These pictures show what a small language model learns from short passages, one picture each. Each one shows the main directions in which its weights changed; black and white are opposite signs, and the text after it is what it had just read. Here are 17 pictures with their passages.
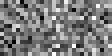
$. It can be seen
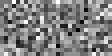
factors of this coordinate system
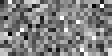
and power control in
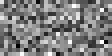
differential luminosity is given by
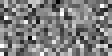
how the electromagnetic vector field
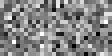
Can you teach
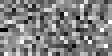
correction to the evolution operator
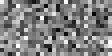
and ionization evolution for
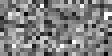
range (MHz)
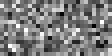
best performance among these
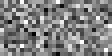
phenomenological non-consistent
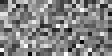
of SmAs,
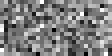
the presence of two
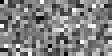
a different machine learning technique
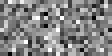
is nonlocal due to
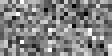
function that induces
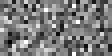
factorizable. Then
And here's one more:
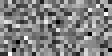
experimental cuts, whereas the
